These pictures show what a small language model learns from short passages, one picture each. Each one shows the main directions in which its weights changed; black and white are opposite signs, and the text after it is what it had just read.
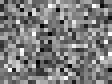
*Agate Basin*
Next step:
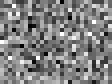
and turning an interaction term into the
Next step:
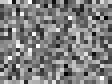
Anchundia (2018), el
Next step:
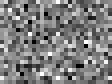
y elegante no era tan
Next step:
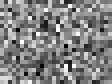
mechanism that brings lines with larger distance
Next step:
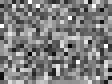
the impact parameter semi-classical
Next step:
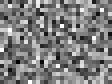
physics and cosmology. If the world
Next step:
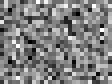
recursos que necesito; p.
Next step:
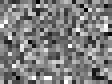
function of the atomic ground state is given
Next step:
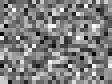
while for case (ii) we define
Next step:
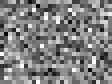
Finally, the MILOM
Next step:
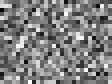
approaches to tasks in software development and quality
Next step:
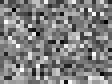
és ez adja azt
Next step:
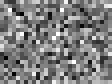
выполняет свою
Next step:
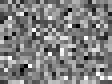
una alternativa en particular a la
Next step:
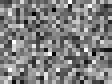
do Sul. Há,
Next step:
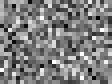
inside a closed cycle
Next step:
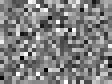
повышения качества
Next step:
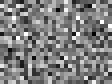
xil o‘qitish
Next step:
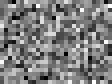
the Riemann tensor.}
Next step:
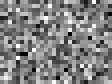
favors the $Pnma
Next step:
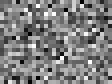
(ming gektar)
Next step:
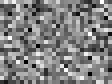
clearly illustrates the advantage of the
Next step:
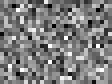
what was found in a previous study
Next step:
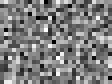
here are required to be realized as
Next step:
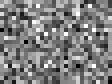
degrees and spectra. This paper introduces
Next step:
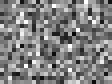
la profession, du métier
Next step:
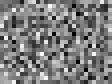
of a simple harmonic oscillator with
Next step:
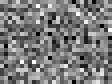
By comparison with pre-main sequence
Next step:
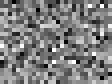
strength remains almost constant; and
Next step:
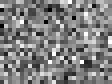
utility (accuracy) of
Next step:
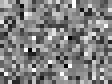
concepción del conocimiento como
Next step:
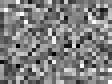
unter gleichen Bedingungen
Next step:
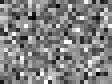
under a more general constraint. In
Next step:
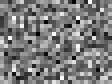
of Scientific Research, under Grant
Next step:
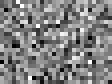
la contraseña,
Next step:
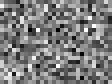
и размытых в
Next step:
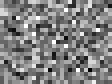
частиц жидкости при
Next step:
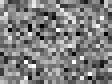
which the linear inviscid aspects
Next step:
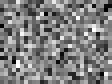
at end of run. Strain
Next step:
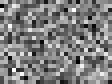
scales from 1\,s to several
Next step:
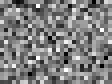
highly granular structure.
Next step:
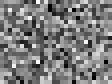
qoshidagi Akademik
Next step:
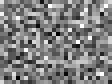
ва хизмат-лар
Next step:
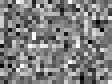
S druge strane,
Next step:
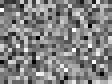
sifati - bu “ta‘lim
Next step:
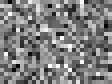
} \address{ }
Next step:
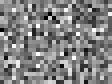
energy photon beam, as mentioned above,
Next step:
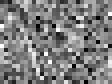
DR estimator has a smaller
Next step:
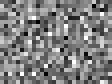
пути снижения
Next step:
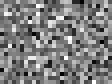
dan Belanja Modal
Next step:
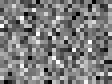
portuaire comme étant un
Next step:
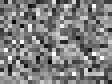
missions partageables »),
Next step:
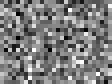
e de como ele atua no
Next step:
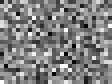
de etiquetado y sin
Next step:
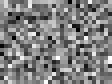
i.e., much more weakly
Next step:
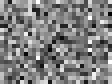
et donne ainsi lieu
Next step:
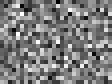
J., Wyche, M.
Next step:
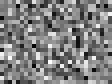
ia deciziile de
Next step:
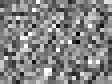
recommender systems based on users'
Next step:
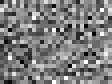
Ausbildungsalltag als auch
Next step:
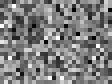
nonlinearity injects a visible
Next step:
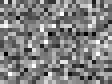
enhanced non-specific
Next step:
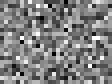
\textbf{Top left}:
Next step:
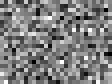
\rho) \big)
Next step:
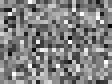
giving a spectral index of
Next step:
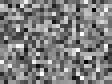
der Tonangeln in
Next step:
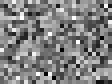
що виникають у ході
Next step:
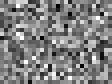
Violence: International
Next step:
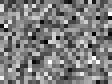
since in this case no information about the
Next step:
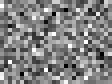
страны иностранного
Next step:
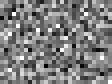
moving domain walls. The
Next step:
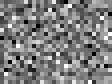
spirt, mix va boshqa
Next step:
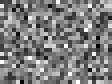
various types of factors that, as a
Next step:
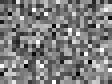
no Estado do Pará entre
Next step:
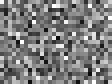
log rearrangement probability, and
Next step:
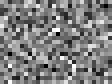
the $\alpha$ parameter is defined to
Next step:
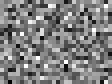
increasing initial densities. For fixed initial
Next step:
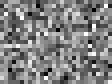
de plantas, tendo:
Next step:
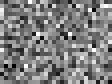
*Imagens de canibais
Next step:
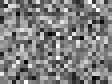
- tez - roq -
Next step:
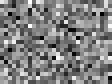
© Фернос Ю.,
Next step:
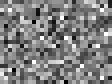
Prototypenerstellung 4
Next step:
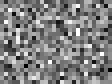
mercado. Uma forma de
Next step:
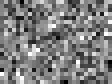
sebuah ide untuk melakukan
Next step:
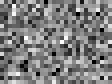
y cols (2015) indico
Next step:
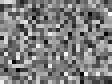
whereas for ABCB this is
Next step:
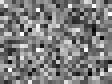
the ring. In this way, the
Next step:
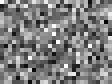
Tokudome et al. estimates
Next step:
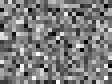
in order to keep track of the
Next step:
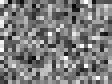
approximation but taking into account dS
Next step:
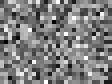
\\ & = \begin{aligned}
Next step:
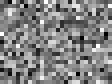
a duration that is shorter
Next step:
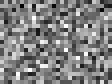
общества. Старание
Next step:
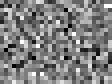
realismo epistemológico e a
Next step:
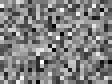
measured with very high efficiency and
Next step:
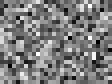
Сікорський брав
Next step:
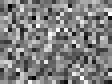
yon, old, tomon
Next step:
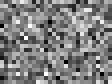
and affects the observational
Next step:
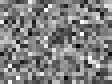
In the loosely-bound
